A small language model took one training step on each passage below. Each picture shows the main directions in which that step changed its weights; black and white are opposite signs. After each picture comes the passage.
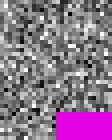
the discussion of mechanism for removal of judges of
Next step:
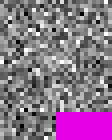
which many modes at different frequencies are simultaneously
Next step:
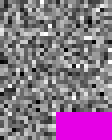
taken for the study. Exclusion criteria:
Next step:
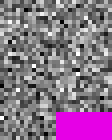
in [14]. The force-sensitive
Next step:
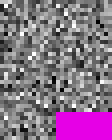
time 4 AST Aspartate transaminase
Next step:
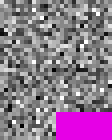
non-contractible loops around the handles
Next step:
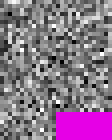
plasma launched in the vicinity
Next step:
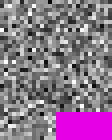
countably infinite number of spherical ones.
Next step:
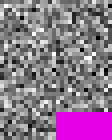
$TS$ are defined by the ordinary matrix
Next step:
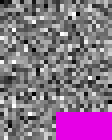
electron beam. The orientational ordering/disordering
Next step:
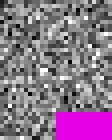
implement ideas along these lines for time series analysis and population
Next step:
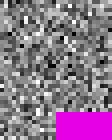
excess power, confirming that the model has
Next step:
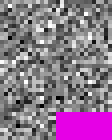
large when node $i$ is incident to many
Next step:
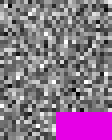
likely be no single methodology that enables us to
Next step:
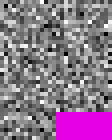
on the wireless power transmission (WPT)
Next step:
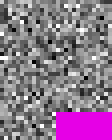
the diverse nature of the stress defects in each
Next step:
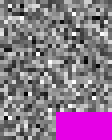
reduce congestion at the interface queue of
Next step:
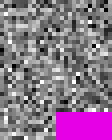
filler. She was initially happy
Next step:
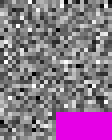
capital. Youndt and his associates describe human
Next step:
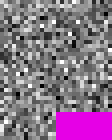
is split into two phases. The first phase
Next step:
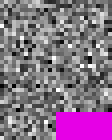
and in the Magellanic clouds
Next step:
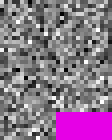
18 days, and patient-based clinical
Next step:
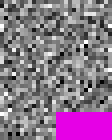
purposes - Things for researchers & PhD
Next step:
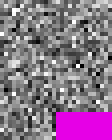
Theory (Werth, 1999;
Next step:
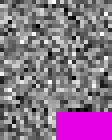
the beginning of the full-scale invasion
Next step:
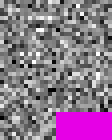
scale Description Source CPI
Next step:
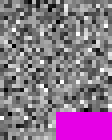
a sharper peak near $M_{\rm
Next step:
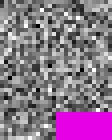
between this notion and the expectation of a real
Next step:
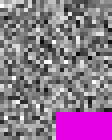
the E-fields at graphene surface for
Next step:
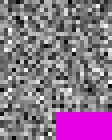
will illustrate the impact of these observables on some selected
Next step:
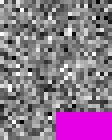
Interface | User-friendly and
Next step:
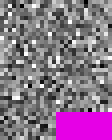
approval. The therapeutic approaches for
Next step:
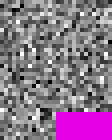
in all temperature, which implies thicker gruel
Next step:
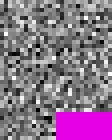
on belonging to one of these three categories,
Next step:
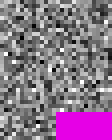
is a $k$-cube, and the
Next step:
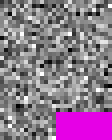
process and singeing-torch affords this as
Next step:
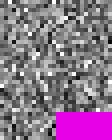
the full image of the various colored QR codes
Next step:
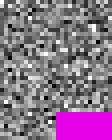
3). Hydrothermal heating of N in
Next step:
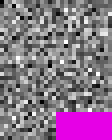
Lecture Notes in Physics, Berlin
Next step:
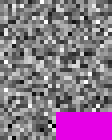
under cold conditions, starting from Day 7 of
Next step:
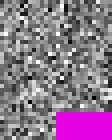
an exceptionally powerful new diagnostic
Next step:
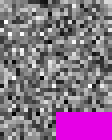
given labels, an additional point in an entry is
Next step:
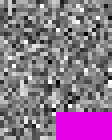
well as the fermionic oscillations.
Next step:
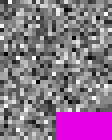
this value is positive, this means that the product is
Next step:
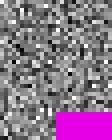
model nor t-J-model results are able to
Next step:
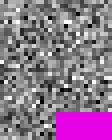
The webinar explored the current state of women
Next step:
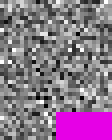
property is suitable for GPU implementation. There
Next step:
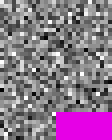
i.e. computing the energies with each
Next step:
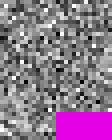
their parents or guardian to purchase
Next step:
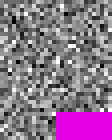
having specific functions such as iron supply or iron
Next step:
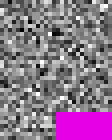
increase further as each processing unit trains and validates
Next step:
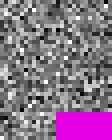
trained in managing all the issues discussed above that can
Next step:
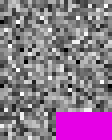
examples include *pair* (a set of
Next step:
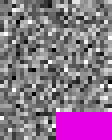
iterations. This development is associated with
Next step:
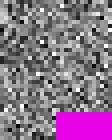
the questions (texts or images) alone. To
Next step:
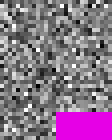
a positive view from the companies and managers
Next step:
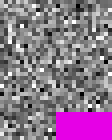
analytic pipelines) as well. Will
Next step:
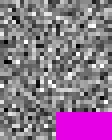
respectively.} \end{table} On the other side of
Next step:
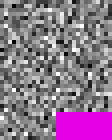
according to Eq.~(\ref{NESSHd}).
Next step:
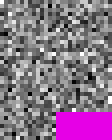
*viz.* a systematic shift of the broad maximum
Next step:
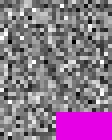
sections remains to be a controversial issue
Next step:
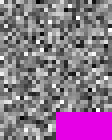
doing a measurement, which allows with probability $P$
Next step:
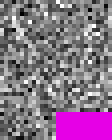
of ethical approval Institutional Ethical
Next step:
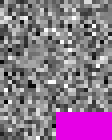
the ICOS Ecosystem network,
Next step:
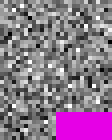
(DFT) calculations in periodic cells stabilize
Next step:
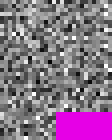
measurements obtained by these techniques heavily rely either on
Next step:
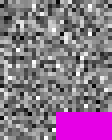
of service quality considered by customers in the
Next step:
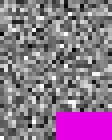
dominant NAC species, followed by *C.
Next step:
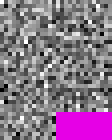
because there are no charges and no currents: in
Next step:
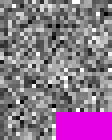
is less valid means it has low validity
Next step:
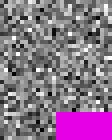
are the physical masses. The $n=0$ modes
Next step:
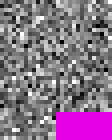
three buds transplanting Figure 2.
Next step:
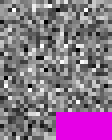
much easier to find female teachers as participants.
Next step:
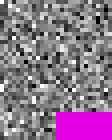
captan was 3.37 min, of
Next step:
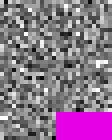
recursive expressions. These languages share
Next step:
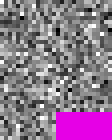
1\rangle$ are used for binary strings.
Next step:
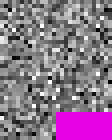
Color superconductivity is not like
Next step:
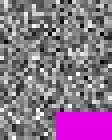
of this had been developed beforehand, but it required
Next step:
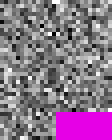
results demonstrated that AG1478 suppressed
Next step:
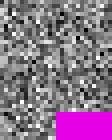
a clinical research. The contexts of human
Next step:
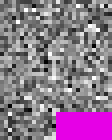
and management of their fisheries. In EU
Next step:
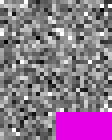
x^\alpha \right)^{\otimes m}
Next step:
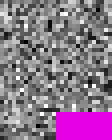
to interact via its “classical radius”. The
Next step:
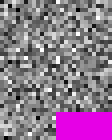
et al.\ 2000; Geehan et
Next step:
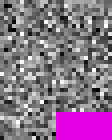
by the ionosphere on Earth. The
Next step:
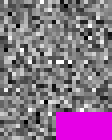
declare that they have no conflict of
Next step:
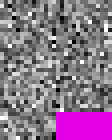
by locating in different branes the MSSM
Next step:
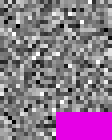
industry by considering weather conditions, production methods, and
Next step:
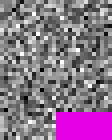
agritourism complex, which will go through
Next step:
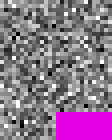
images (assuming stability of the correction on
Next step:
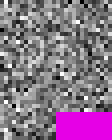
responsible for steadily shifting of rural
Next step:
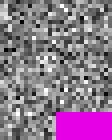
the starting solution is the trivial one
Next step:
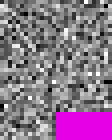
for Trial Pleadings defines and limits
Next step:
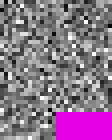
early detection, risk prevention and management of
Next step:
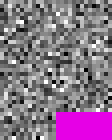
opposition to the basic translation
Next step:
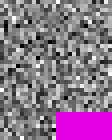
shown in Fig. \ref{fig:intro}.
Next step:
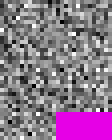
any material in membrane form.
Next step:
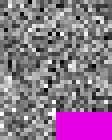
are located within these bands. The targets with
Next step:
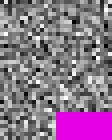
slow SSDs still undergo
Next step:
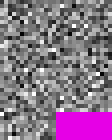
the introduction of measured priors on the velocity dispersion
